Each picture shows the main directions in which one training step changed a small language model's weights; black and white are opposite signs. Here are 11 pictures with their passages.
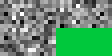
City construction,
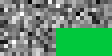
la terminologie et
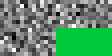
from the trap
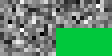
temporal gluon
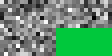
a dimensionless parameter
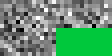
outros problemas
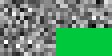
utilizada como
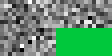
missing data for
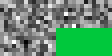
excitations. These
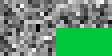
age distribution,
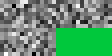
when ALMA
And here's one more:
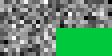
key role in array
